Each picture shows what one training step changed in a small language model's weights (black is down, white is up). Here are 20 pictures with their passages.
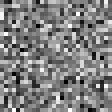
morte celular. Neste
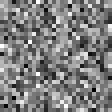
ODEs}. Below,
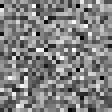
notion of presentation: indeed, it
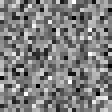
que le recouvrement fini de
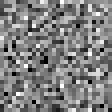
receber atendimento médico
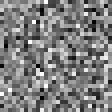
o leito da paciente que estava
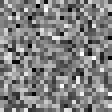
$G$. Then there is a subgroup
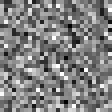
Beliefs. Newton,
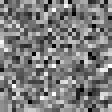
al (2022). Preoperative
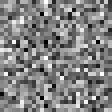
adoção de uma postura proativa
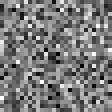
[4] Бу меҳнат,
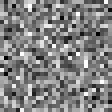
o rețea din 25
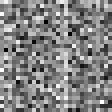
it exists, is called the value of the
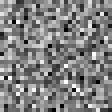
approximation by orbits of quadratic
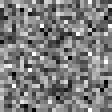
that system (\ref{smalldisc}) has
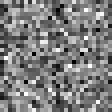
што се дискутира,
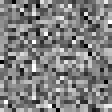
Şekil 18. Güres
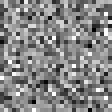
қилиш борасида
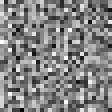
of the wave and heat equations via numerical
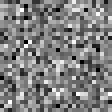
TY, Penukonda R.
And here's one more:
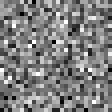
of the difficulty lies in the
